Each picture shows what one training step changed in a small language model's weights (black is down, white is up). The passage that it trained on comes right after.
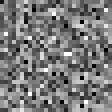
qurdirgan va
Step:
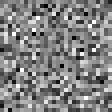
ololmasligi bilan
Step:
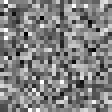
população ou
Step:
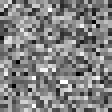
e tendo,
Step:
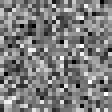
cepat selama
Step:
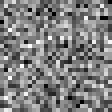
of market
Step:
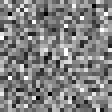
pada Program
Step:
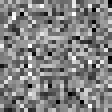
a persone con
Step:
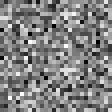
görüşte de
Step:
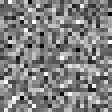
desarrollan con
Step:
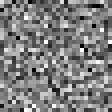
no hubo
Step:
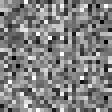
legado e
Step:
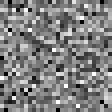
uma cidade, um
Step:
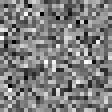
definidos da
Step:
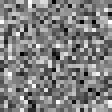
bestaan en
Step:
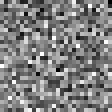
atuação nos
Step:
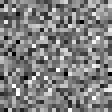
Escolas de
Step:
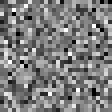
una relación muy
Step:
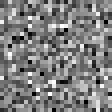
dalam bisnis
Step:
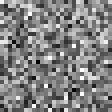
der deutschen
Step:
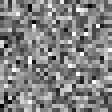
kan manfaat
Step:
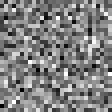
formas por 1
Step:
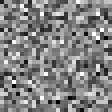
prevenção e o
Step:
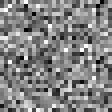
automático en
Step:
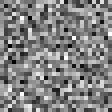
lo que permite
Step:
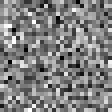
de artigos
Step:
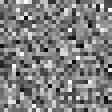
Coyuca que
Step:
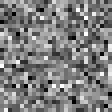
переваги за
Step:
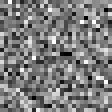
serta data
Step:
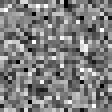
zákonov a
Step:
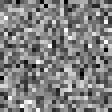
which is
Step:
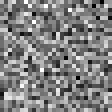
realizadas, o
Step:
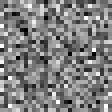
yang terkait dengan
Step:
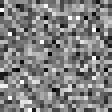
são objeto
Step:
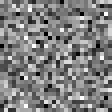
asosiy saroy
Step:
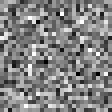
которого он
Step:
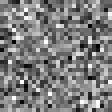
Society for
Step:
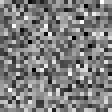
al cubo,
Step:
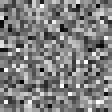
la temperatura
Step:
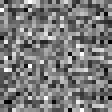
sanalgan. Bu
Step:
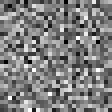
binder and
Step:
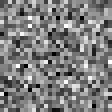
que consiste em
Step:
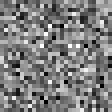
så er der
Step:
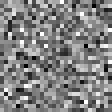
militante pour
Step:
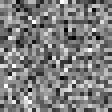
RFET para
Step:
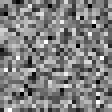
na samotném
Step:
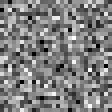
P. Della
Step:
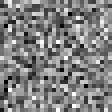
burdons to
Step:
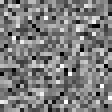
bilingualism and
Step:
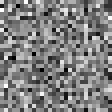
F Fuente:
